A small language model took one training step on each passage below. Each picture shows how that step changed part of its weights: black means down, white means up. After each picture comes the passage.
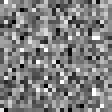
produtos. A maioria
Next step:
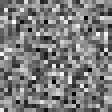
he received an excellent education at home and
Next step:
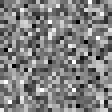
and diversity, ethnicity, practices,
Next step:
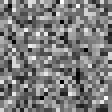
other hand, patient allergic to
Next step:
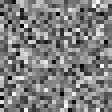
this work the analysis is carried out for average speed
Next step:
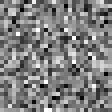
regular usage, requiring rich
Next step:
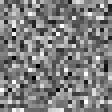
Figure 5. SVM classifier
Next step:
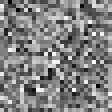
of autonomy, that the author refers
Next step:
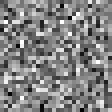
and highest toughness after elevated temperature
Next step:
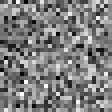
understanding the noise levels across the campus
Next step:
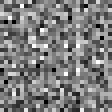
and nicotine are the most important
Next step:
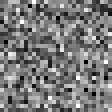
introduced into each tube containing an
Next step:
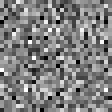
repeated use of nature as a model for
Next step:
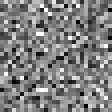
design – Alyavi A.,
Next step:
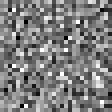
National Air Pollution Control
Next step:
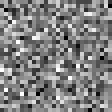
needed to put this technique to use
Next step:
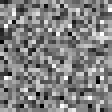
either by removing reinforcement layers
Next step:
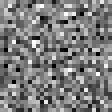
significant associations between each item and its respective
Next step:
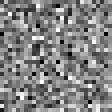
data sharing plan needs to be developed - decision
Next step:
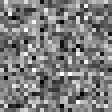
conduct work from their home locations
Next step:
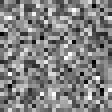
of blood lactate concentrations over time in
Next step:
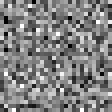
volatility arising due to the
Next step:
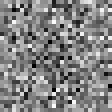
to improve the results of the prior three methods -
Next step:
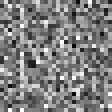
of achievement in a course[1].In
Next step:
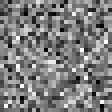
better than a smaller $G=0$.
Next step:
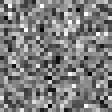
machines (SVM), and
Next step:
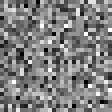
to consumer goods, reported the presence of
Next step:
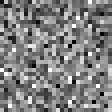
ability of starch to interact with water
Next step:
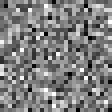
B as C is to D*", where
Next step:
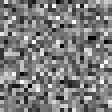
an alternative livelihood following
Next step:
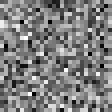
current gravitational wave detectors is
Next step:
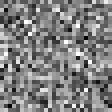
property and data misuse Limited collaboration
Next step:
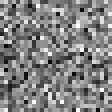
1 List of Articles No.
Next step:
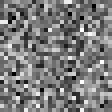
modulus the aggregate so an
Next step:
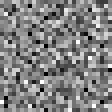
and *sparse connectivity* to
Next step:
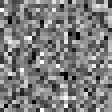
and test (20%) sets. The
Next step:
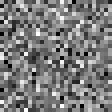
the subject of the publication. On the technical
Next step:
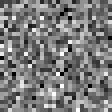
manner records are handled in educational
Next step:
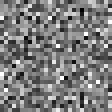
results a continuous increase in the conductance of
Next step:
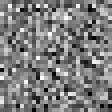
of three Norwegian ports where
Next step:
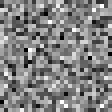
while they are freely moving inside
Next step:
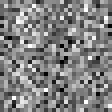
from source to destination in WDM
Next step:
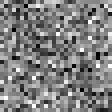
State, an under-researched area in
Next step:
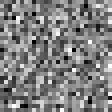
as well as policymakers in order to
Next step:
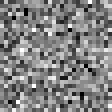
results section for detailed survey insights).
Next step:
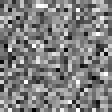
the interactions between the grid and its
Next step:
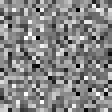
HEART DEFECT IN
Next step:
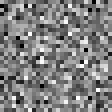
crimes and socially dangerous
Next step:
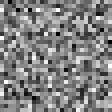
error in autonomous driving should be
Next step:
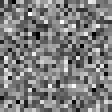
precipitate dissolved completely.
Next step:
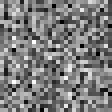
The peace agreement with Egypt
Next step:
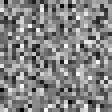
gasification with and without carbon capture and storage
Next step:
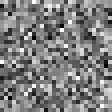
of self-governing bodies include
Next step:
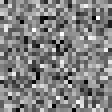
use of non-renewable energy
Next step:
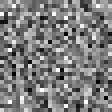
and the potential complications are predicated by
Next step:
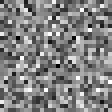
2025). Continued research and technologies innovation
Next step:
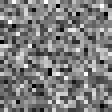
advance this project by providing a grounded
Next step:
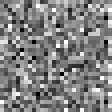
ID, as mentioned in the Table 1,
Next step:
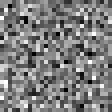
the Spanish Society of
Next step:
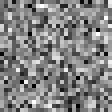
is a part of total ash and measures the
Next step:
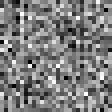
synthetic insecticides is not
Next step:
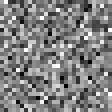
Supernatural rewards in this life
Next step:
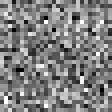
[2]. High-fidelity
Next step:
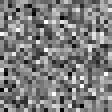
in policy menu open, leaving the
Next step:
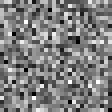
effectiveness of proposed method by MATLAB.
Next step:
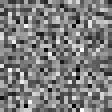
knowledge about the accessibility of different modes of
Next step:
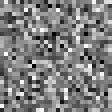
to be seen is the Search Module.
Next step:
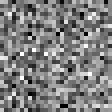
study is to analyze the association between
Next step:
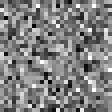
the budget tax and non-tax
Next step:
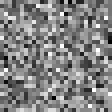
and parcel of Indians out of
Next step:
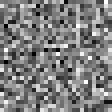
or tapping). **Tactile
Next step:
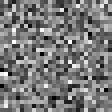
study found a relatively high incidence rate of
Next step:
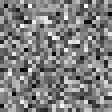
small trees, particularly in high salinity
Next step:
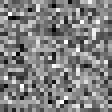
visualization exposes individual data cases and their
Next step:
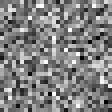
printer. And in 1988,
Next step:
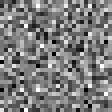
the application will be categorized as
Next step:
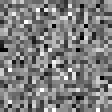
only creates more karma. This is
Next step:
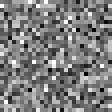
HI might argue that this work represents
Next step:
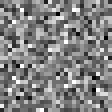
to be informed. Furthermore, immediate
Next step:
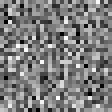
brain segmentations of the validation set and
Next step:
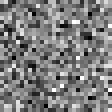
study the key of stability in Karachi
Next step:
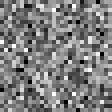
in case of our composite, it's
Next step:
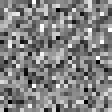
graphs known as snake graphs and
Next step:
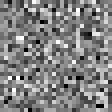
of marital status, most were married,
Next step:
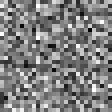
task of documenting and describing the
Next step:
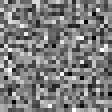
technology for scientific data processing. Participants
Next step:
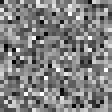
that of women. With accumulated practical experience
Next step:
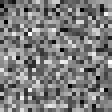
environment that promotes healing. Role of
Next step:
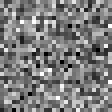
Movement of the Urhobo
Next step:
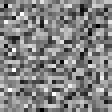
include: toughness, aggression,
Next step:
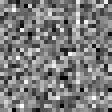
Logic Controller; or the combination
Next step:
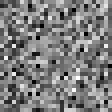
for Biological Sequence Analysis, Department
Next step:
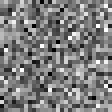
unfinished and unpublished
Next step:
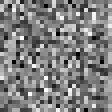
can *proofread* it.
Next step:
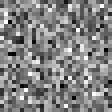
felt it was unfairly
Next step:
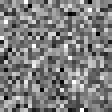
restoring the correct operation (the ability
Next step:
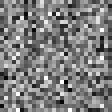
regions such as Lebanon,
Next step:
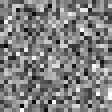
prevails in Central India despite
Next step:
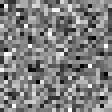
But the core objective to utilize this
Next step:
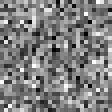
as glycerol, and hydrogen
